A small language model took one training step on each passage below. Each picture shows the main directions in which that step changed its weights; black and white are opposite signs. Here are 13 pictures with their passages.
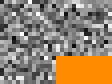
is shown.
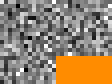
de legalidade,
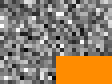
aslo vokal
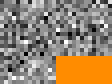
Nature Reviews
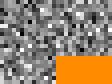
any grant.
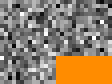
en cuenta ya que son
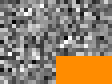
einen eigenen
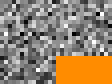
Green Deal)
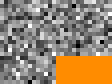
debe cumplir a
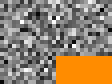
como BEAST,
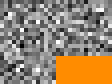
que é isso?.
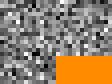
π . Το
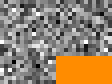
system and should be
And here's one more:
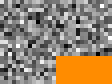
que en el sistema de
